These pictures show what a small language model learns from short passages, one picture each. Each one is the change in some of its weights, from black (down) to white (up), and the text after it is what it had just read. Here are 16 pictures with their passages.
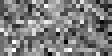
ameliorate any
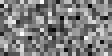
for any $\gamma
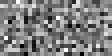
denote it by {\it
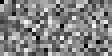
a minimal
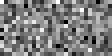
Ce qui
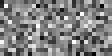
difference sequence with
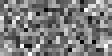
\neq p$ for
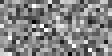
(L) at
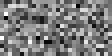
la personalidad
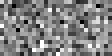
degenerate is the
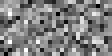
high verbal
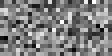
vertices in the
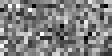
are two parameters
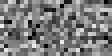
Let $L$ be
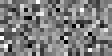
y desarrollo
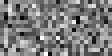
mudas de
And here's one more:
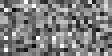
we have proved that
